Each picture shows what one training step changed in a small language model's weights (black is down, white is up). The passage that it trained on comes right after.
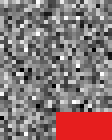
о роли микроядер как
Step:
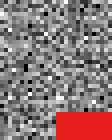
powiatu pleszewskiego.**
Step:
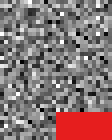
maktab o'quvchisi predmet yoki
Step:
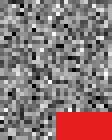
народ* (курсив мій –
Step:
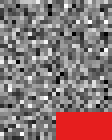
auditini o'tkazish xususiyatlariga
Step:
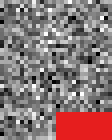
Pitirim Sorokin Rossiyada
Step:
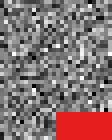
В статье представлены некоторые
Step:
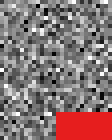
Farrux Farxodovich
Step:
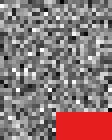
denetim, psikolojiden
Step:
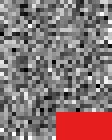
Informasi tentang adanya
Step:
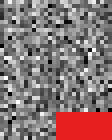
qandaydir g'oyadan boshlanadi va uning
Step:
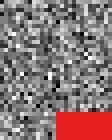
asrlik madaniy merosi bilan
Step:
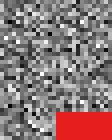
yetkazmaydi. Har bir
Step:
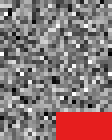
ya da fiil köküne
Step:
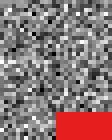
internationale sur la biodiversité, et
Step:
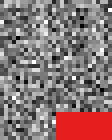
yozilgan va 1872-yilga
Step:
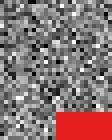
— выразительной единице
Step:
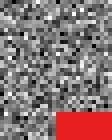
del programa libre *R* se ha
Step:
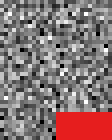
a peer - reviewed journal between
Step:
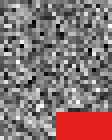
telle sorte que les résultats
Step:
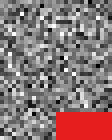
mumkin. Intellektual faoliyat rivojlanishi
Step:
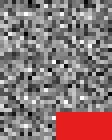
Szkolna w Gdańsku na
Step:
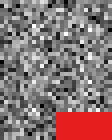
majoziy ma'noda qushlarning
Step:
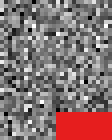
alguns dilemas e desafios para o
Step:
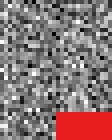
a competent specialist for the media
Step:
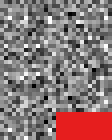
el acceso a aprendizajes de calidad es
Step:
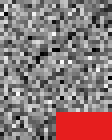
Of The Concept" Gender" In
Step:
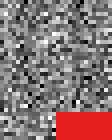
menentukan prioritas pembangunan yang
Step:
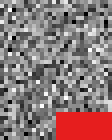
mazmuni, ularning bolalar
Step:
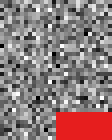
região de Trás-os-Montes –
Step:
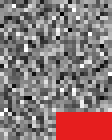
به" بالطبع طالما
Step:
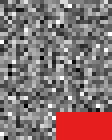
van vaardigheden nemen we dus
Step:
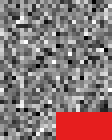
при-тінненні. Дослідження
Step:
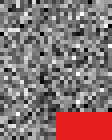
Vidar The relation ship between
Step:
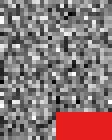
kasallikdan kasallanish va o'lim
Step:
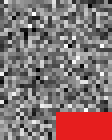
of Electronic Service Quality
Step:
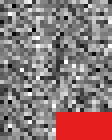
sa'yi-harakati hamda
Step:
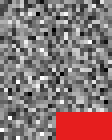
ou por ele tutelada, enquanto a
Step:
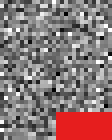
o‘rtasidagi ziddiyatlar va
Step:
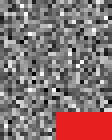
юқори даражадаги касбий
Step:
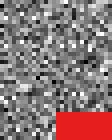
qualifications, skills and
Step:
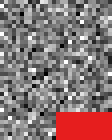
anos. Em 2020, ano com maior
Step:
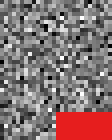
Cohesion ensures the smooth
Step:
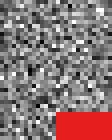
выглядела следующим
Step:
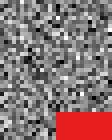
cette interaction entre le visuel et de
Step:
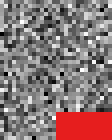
озелененні є перспективним і
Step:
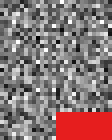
ta‘siri va o‘n ikki
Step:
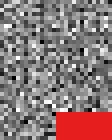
bajarishda xulq-atvor
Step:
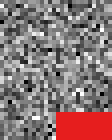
Tais imperfeições (além do que
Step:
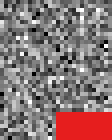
a quem cabe a decisão sobre os
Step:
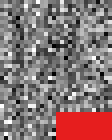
“Qisasi Rabg’uziy”
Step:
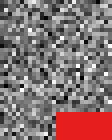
ҳукумати ушбу компанияни
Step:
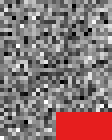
Walsh Analysis with MATLAB.
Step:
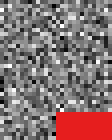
insbesondere bei langfristigen
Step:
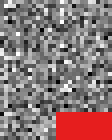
avlodlar uchun qulay yashash
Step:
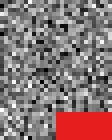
pedagogika - 07.00.00 Tarix fanlari
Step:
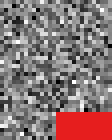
for at undgå almindelige
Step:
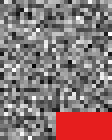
kustomer na Hapon. Ang
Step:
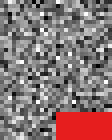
качестве факторов, влияющих
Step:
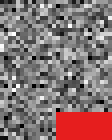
поведения по отношению к
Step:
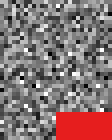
В данной статье проведен анализ
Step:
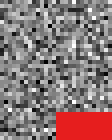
de sus capacidades y se aporte una
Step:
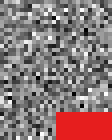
Chuhan-Pole et al.
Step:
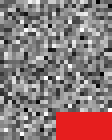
и управляющими командами через
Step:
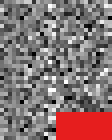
the observation of the participants of the
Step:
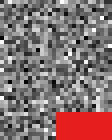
самарадорликка таъсир
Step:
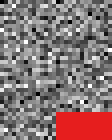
истеъмолилик маданиятини
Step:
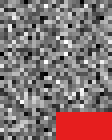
Vorschulkindern gut
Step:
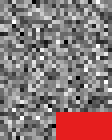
на здобуття наук. ступ.
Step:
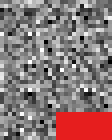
o'quv samaradorligini oshirish ilmiy jihatdan
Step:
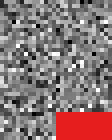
Bereich des Accounting von
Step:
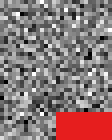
ressort très clairement que :
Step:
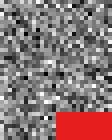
частоти поширення мутантних
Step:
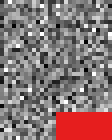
darslarni ekspert baholash,
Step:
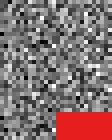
цене. По сути, данные
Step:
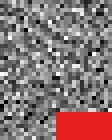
apertura de un proceso penal en contra
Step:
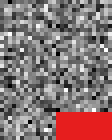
nos primeiros cuidados a esse
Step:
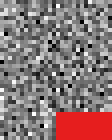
Гапон – та кафедри
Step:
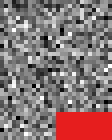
математику посредством практических,
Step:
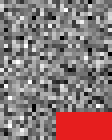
items of folkloric"¹¹.
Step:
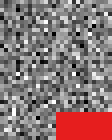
простои локомотивов в
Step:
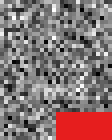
Cerca de 85,2% dos
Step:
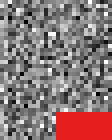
маданий ҳолда кўпайтириш
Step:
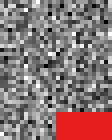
yoki ochiq aytadigan bo'lsak,
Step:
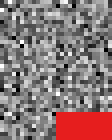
іншою захищеною законом
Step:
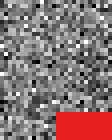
cultura negra presente no folclore
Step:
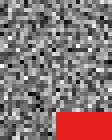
in 1979 - The Petersen Diagram
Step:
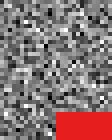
So’nggi yillarda turli tillardagi
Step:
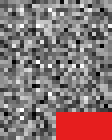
Para Costa, Souza e
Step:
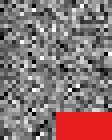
conducta (a modo de evitación
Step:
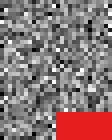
gusta, repito, que yo desde la
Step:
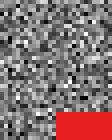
Қишлоқ хўжалиги ишлаб
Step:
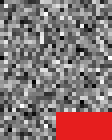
przemysłu, handlu i
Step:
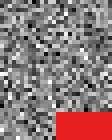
L. S., & Vieira, S.
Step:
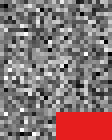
akong nagtuturo sa mababang
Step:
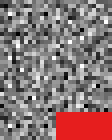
çalışmaya toplam 120 kişi
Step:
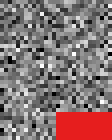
Lima, Cienfuegos,
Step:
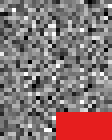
senil Pseudo cicatrices
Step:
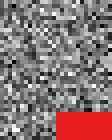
„aandelen” aan te geven het
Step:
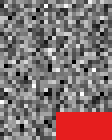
respublikamiz tadqiqotchi olimlari
